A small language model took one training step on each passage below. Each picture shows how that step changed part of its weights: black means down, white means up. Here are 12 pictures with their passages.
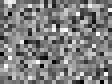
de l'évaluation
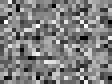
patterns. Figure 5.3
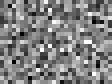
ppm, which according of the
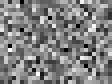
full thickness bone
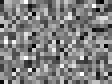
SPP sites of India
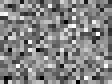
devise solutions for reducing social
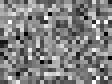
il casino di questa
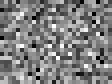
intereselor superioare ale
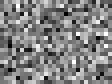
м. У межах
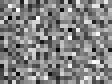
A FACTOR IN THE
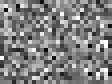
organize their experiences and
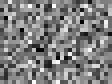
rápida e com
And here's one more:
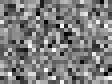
the average IQ level of
